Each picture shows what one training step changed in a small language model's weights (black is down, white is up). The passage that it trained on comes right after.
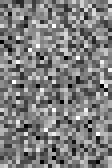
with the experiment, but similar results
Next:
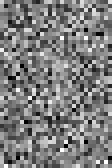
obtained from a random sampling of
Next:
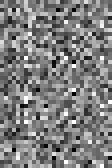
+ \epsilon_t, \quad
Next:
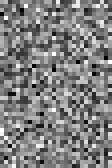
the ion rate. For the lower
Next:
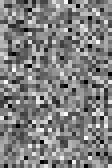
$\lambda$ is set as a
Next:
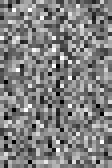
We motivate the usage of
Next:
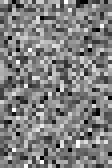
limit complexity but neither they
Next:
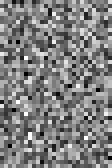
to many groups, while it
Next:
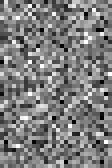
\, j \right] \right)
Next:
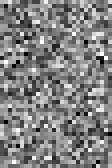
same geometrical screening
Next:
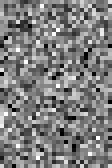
straight dipole
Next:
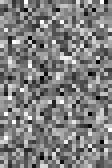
(indicated by $h$
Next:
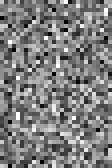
Lastly, we note that
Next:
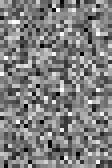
Within the framework of
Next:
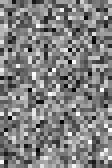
to 15 months.
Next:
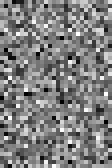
can be used to improve the properties
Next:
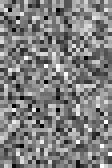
to expect that their experimental
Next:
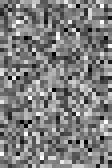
narower tuning range of
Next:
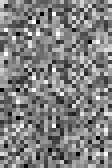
a function of $d$ in
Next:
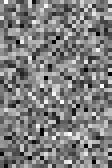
stars having the largest
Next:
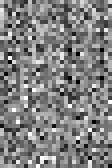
benchmarks. This
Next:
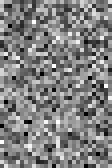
equation is derived the solution to which
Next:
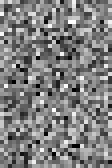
sufficiently large angle from
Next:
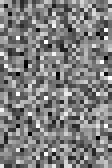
in the frequencies of the
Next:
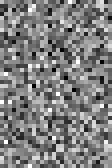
on-path history
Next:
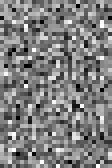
that it is tracing a
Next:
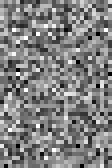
the simple SVC
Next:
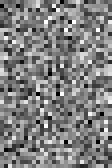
measured by HAWC is
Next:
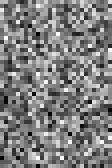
descendents of the same potential
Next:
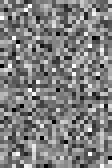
F_3$ versus
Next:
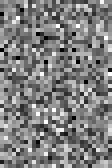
the nucleon can resolve
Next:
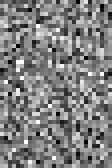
but it predicts a correlation function
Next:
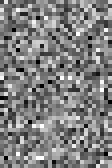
The similarity between LZT and
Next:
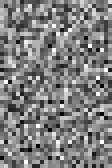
the system and the formation of this
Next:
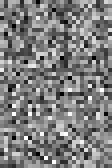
of different gas species plus
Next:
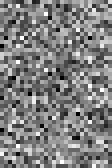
by constraints based solely on
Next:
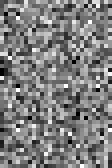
massless particles},'' {\em
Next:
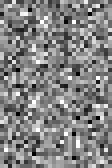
is thus challenging.
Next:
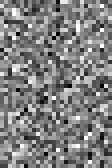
Then we have \bea
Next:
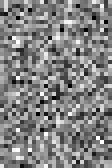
evaluate the impact of
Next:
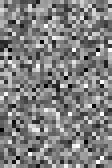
consider the same liability matrix as
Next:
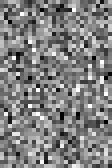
energy slightly faster
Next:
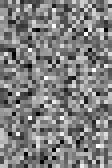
the star, independent of the
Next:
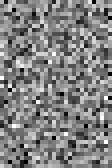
at lower amplitudes.
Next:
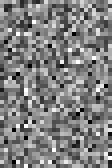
quark masses used on the lattice
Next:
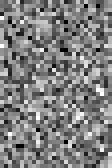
of future Internet
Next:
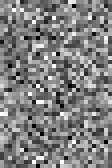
resulting from applying
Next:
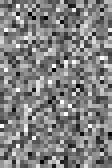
eigenfunctions for the
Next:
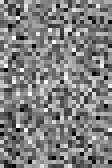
impacts of the noisy
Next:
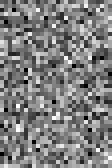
$SO_4$ with no
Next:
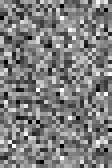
of single SRR.
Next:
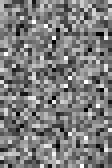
has an imaginary frequency
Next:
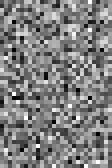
monotonic in
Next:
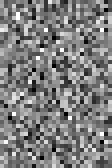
(or, equivalently,
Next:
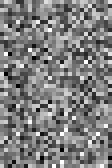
simulations and analysis, using the
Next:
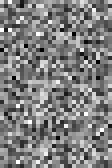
section. In contrast, the
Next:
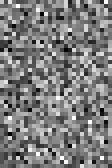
and scalar field as well as a
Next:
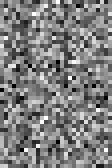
each other in order to perform a
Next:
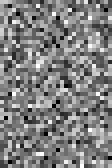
parametrisation. Our
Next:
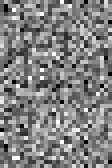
the cumulative
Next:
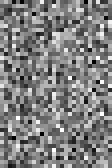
derivatives of the potential
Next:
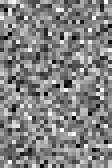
the cohomology. One
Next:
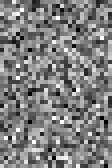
conveniently located with
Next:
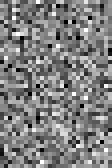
GeV) so perturbativity
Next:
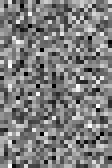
needed for useful quantum
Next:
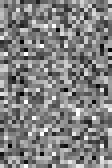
the estimated average precision
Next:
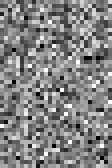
where the net contributions due to
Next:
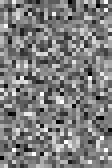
for $a_\alpha(\theta)$
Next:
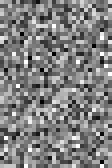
to the dark matter relic
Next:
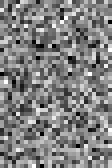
for different compositions. It
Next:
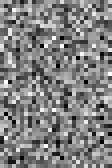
not reduce the rank and the
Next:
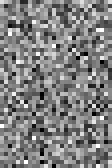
several sets of correlations
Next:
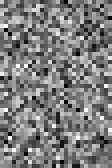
\EI, because now we need
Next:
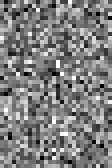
modeling the propagation
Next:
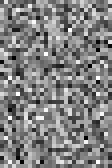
The model can be extended to
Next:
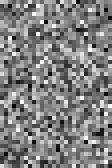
speech enhancement
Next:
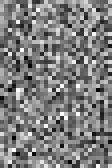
starts moving again
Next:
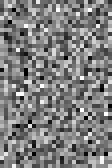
threshold region, a
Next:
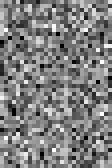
the uniform variant) to
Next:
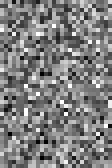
to the flow that they model.
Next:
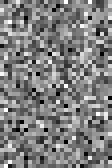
SE-Former and
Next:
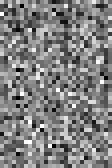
does not permit any net
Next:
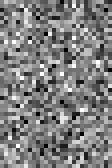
[{\citenamefont {Ling}\
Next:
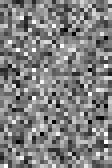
with orthogonal polarization
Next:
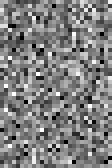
$\beta_1$ signature.
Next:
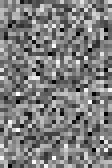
the flavor structure. We
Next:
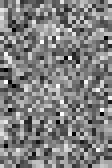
the user's ID and
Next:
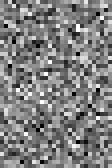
Chem. A}\ }\textbf
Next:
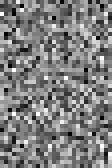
amplitude transmission
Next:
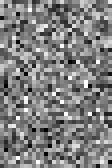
to obtain gigahertz
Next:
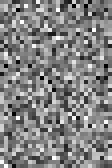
galactic-disk into
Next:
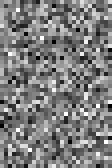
all the physics associated with the
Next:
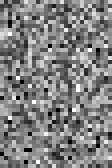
followup study of which will
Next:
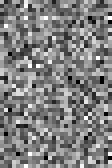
two interacting bosons, there
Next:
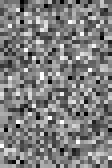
reads prefetch only
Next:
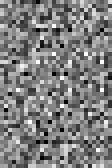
to the decrease in the long
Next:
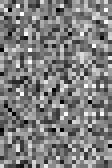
good reasons to expect
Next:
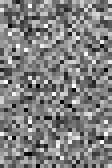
model and solve the equations to obtain
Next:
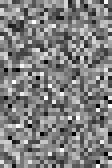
and energy efficiency by
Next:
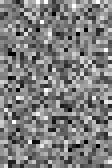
in acceptor states near
